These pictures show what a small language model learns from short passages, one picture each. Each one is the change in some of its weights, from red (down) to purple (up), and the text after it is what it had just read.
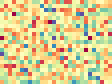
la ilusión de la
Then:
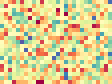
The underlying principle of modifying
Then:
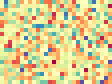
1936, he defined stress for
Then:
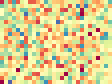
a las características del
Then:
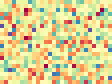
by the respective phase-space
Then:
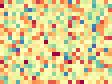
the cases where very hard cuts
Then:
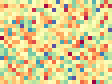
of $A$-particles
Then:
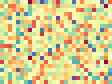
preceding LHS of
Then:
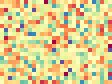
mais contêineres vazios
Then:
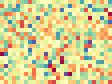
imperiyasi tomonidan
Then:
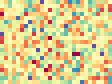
in terms of a single coupling constant
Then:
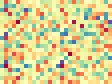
globalization, media culture, information
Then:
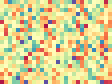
The pdf of the partial band
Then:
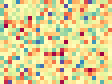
overall pipeline in patient-level
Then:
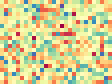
O‘zbekistonda malakaviy
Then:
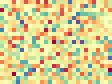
Precision tillage has
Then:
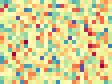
have been investigated using QCD sum rules
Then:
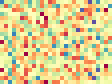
can be expressed in terms of
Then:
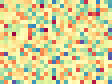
schemes: FNO(I,
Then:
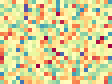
TS & Optimized
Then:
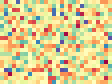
una eficiente combinación
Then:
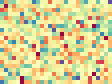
$\mathcal{I}$. Note that
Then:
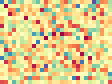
used in this manuscript:
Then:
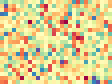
creating the professional image of
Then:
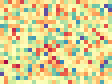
skyrmions and magnetic domain
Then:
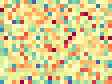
large $N$ limit},''
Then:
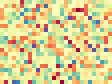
When the configuration of the ANN
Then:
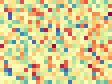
Alves Rodrigues.
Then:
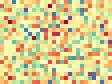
biror mamlakatning
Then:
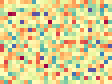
+ b$ tenglama
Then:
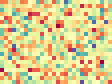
further lifting of energy
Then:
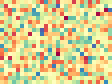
Académico: Más
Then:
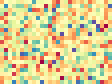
label de vérification de
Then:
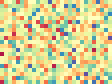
COSTA, V. A
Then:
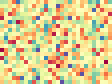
shown in the middle of
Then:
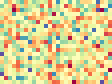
evaluation based on result and not on
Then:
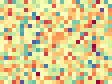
de la escuela.
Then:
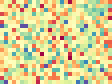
Romaisah et al.,
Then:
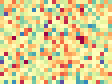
processo é compartilhado
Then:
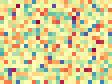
the Data Envelopment Analysis method can
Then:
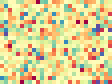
convert incidental role modeling
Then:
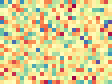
públicas voltadas para esse
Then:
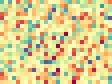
We are able to find optimal solutions
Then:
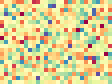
– falsafa fanlari doktori
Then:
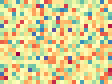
understood by the instructor and
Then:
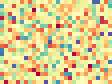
produced to estimate fidelity based
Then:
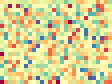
to other activities such as child care
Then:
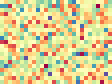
only considered by them as secondary.
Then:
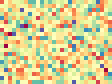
training and testing. The evaluation metrics
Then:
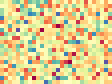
and meaningful use of ICT
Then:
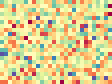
characterized. Biochemical analysis
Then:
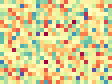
of Hibiscus,
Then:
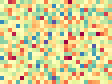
modellarining nazariy
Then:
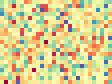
to identify areas where the implementation of
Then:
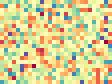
practices. The transition to a
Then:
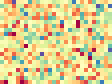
student report, but all these
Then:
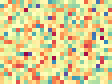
measurements. Data preprocessing involved
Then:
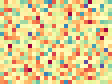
firstly prepared from sugar
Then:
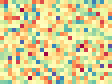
and are the ones that spend
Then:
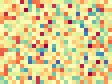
to be very useful as it allows
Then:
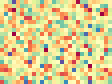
from so many digestive problems
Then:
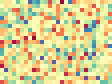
$|fe\rangle$ and
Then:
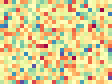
With the proliferation
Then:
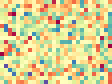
classifying DNA microarray
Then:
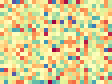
the bright end of the
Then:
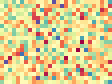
негизида давом
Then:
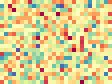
pas. Le redressement des
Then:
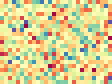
Fonte: os autores.
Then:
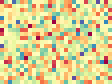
RLS was higher in
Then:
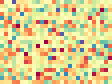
by the free-free emission,
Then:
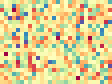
so they will depend on either
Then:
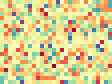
feature should be considered, particularly in
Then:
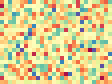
When the resummation is of
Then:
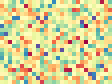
The major geometrical parameters of
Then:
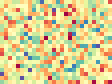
Time: Decidability and
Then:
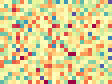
underlying population and avoid the errors that
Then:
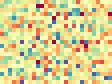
на забезпечення
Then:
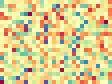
dotted line indicates the experimental
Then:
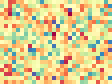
ilegalitate doar
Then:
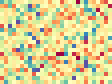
optical fiber is used as the
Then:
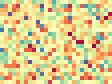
participaciones más recientes se
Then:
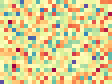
new file on the system,
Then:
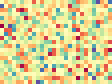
over the 8 hour period of
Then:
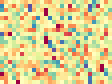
conduct a survey to find out,
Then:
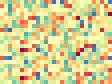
başlığı ve
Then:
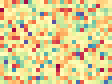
la situación estresante que
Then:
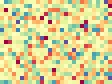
6 data. Conversely,
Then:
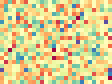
à répondre aux
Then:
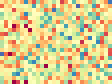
a high level of students' engagement
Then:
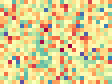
diversas. A partir
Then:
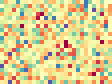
in mesh networks such as
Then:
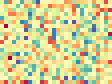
N. and Suna,
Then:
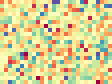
dynamics in students. Another effect
